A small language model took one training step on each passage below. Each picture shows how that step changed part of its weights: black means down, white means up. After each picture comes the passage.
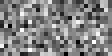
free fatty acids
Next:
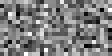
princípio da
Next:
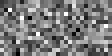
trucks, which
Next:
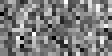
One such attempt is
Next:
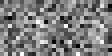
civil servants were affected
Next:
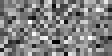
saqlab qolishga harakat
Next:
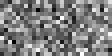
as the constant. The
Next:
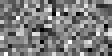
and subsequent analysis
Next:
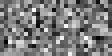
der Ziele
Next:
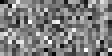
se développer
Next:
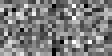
wie in der
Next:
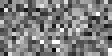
al punto,
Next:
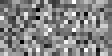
patients are more likely to
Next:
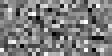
cantidad que
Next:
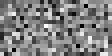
development and improved student learning
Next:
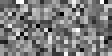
Labs is
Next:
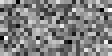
bajarishda tajriba
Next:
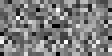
an interest in the search
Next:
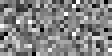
sifatida qatnashgan
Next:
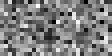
- Lack of
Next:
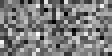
process of AgNPs
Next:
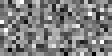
is introduction. The
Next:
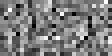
bo'yicha muhim
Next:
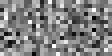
asosida tuzilgan.
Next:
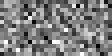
en experiencia
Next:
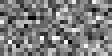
identified as the most
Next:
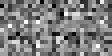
derivation in the
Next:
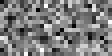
particularly, the date of
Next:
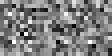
Universitária de
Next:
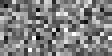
sequences in each
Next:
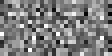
paper are provided in
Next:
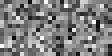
a noun more specific
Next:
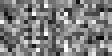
category depending on
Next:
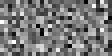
of prominence given
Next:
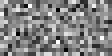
migration models towards
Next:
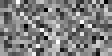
Svalbard as
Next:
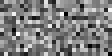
discussions and direct
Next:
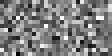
social, físico
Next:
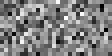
Ni omu ba
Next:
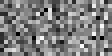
study. *Accident
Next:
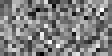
standard methods to compile
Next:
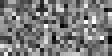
age at baseline,
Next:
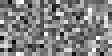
is descriptive and
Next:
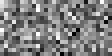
a public key.
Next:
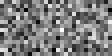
Wu, L.
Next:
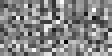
work” and beyond.
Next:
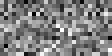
From his life history,
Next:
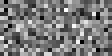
OFMSW in the
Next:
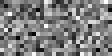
creative abilities,
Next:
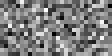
do now is to make
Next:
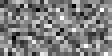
the service to the
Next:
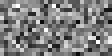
a p plane wave
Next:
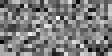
the posterior median
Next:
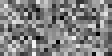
da Revisão e
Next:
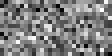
the structure during an
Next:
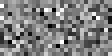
kundalik tizimda
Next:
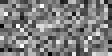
for polycystic
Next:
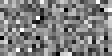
bahan serbuk
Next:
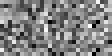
ser percebidas na
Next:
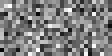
Barind Integrated
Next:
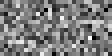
study in Hungary
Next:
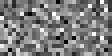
majority of admissions
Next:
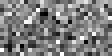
didapat setelah
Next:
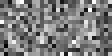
is a plant in the
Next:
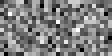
hypothesis is a
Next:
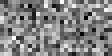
several filamentous forms
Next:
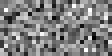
cases in among state and
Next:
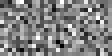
is. Deze
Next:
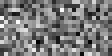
Ushbu jarayonda har
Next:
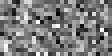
An additional functionality of
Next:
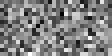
der PMT
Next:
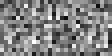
and maritime tourism
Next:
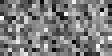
findings of this study are
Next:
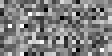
Indian Society and
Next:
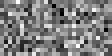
are same signal shows
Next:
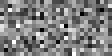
THE CITY OF
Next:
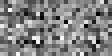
OF NEURAL
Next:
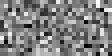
referaat van den
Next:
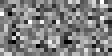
permittivity. In
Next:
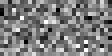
conosca oggi
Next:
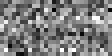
ehtiyojlari va
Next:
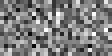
be intensified by changes
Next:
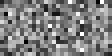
Text Classification
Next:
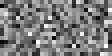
and their commercial* 30
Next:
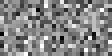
important role in the formation
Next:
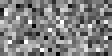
va vazifalariga
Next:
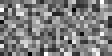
quadrature means are
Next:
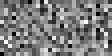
of Physics of
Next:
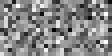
логистики для
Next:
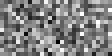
a + \mu
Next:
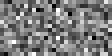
in successful development in the
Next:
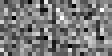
of exposure to
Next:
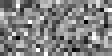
default behavior.
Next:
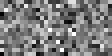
y se aplicaron dos
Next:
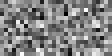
VA INTERNET
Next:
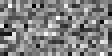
Preterm newborns
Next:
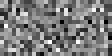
file format must
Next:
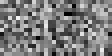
sol do local – e
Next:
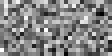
perusahaan untuk
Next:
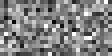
etc Steel wires
